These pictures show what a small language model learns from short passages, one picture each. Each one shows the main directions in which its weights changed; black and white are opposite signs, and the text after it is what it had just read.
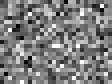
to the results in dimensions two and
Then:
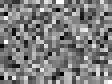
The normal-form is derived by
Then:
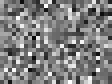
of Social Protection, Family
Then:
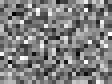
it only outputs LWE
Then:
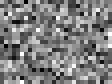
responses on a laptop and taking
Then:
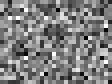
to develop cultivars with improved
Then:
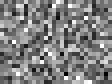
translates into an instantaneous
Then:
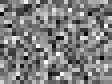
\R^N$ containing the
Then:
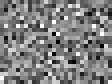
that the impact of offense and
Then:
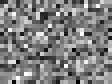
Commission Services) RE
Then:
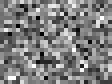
yet in a position to reproduce
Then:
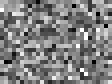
continuous semigroup. In order to state
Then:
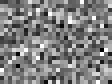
after the system reaches equilibrium at a
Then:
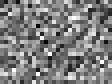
The theory of the inelastic scattering of
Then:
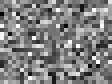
overview will be provided. Boat
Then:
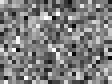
Detailed computations for
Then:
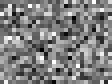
deals with mind body balance.
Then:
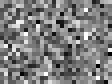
temperature and MODS score in our
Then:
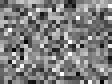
from left to right. Each factor is
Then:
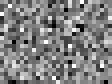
\partial P_{\rm int})
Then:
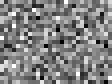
Es posible apreciar
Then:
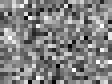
trees and scale-free
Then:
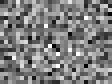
between androgen-independency
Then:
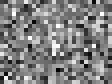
e\I{X}$ are
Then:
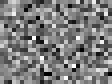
ward to public is crucial from
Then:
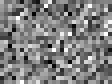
of consecutive squares},
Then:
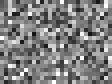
future land use changes. It also
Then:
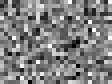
locus near the region above,
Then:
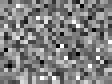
a future implementation by having a larger spatial
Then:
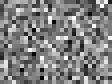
of inflammatory cells
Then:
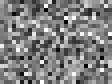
of Vinogradov
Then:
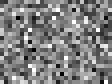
Top Users list, there
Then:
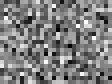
but they did not affect the assessment of
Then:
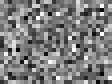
the order for each annihilation
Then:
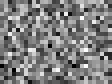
the stationarity equation (in
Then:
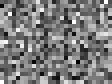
segmentation. The proposed architecture is shown in
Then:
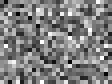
neutral species, considering a suitable target
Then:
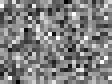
strength values obtained from UCS testing of
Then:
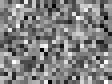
an important tool in applied plant ecology
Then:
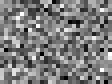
of all points that eventually land
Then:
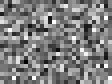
\omega_\fa( {\mathscr
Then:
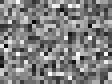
was sagging by that time.
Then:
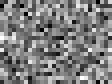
initiated using a continuous timing
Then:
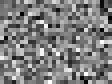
and between roughly 1.5s-
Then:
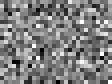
have a positive impact on firm value
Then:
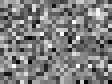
boundary is $1/8$.
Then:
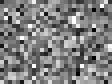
of the Cauchy Schwarz inequality shows
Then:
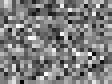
for $k<n$, these
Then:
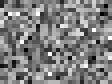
Results were analysed for statistical significance using
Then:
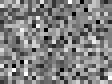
has its vertices' 3 low-index
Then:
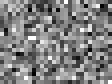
morphism of $V$-algebras and
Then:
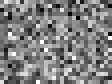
flat paper ring is folded along
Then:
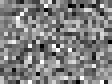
of gamification in the educational
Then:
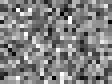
\end{align} where
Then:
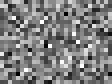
measurement cross-sections.
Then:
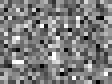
that must be solved at every time step
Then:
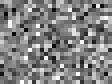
treat at-risk hypertensive
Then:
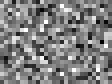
be a symmetric convex body, then
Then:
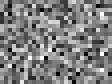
influence from their neighboring fibers.
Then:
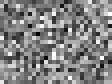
above, and letting $n$
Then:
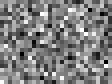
yield, \[ \underset{n
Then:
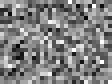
periods of the project i.e.
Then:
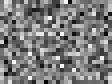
non-projective module $S$
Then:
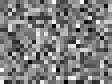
specialties and at different stages of
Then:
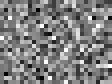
that determinants using these orbitals are
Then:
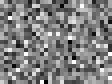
the values of the dissociation constants
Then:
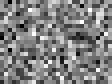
we have $X = Z \oplus
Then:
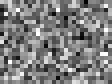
form \begin{equation}
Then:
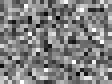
cold \HI\ gas.
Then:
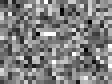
computational complexity of the algorithm. It is
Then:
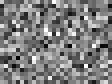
Runge-Kutta method
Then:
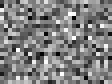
Lorenz Knots and
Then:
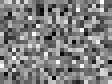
symplectic structures come together in the notion of
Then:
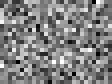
across various attack types. Using benchmark
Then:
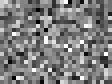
vector field $dx(t)$ for
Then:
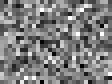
impact of agricultural activity on
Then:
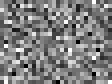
et al. [41]. This statement
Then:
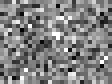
In the particular case of transient
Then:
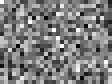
(in the projective case) satisfied
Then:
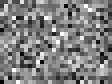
(separation of each two connected
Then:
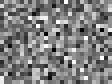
9 layer CFRP
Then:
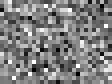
= \mp t_h$ for
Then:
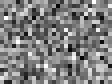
cold, dense environments where
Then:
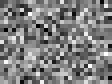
with a collimating
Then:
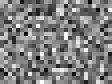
for $<0$. Thus sign conditions are
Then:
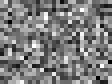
one involving the virtual degrees of
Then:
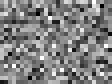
p(\theta)$. First if
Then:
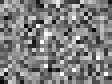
selfdual Lagrangians, hence general
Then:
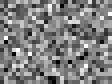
no limit points in $F$. Therefore
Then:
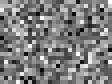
nucleation and accumulation modes
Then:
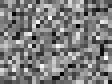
look unusual, this is expected
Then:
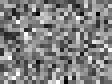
introduced q-deformed oscillator algebra
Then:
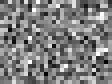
People? versus "the
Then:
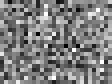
p(k)$ for some polynomial
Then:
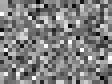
two kinds of context, namely
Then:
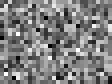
drop small terms. These small terms are
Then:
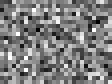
D. and B. P.
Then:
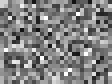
coupling of transmission lines between the
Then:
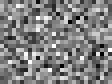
a deep learning model that estimates instrument
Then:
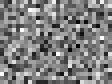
and $z$ are arbitrary constants determined
